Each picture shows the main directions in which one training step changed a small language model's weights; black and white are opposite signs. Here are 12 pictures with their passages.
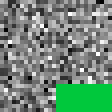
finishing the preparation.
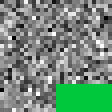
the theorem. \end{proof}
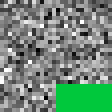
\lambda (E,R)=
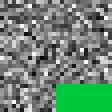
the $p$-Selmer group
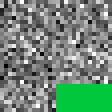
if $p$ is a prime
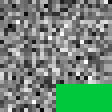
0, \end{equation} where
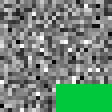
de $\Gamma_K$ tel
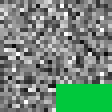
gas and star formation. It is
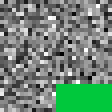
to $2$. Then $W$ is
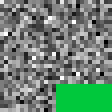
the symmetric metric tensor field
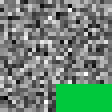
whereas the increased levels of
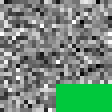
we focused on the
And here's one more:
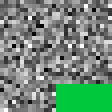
randomness for each case are shown in
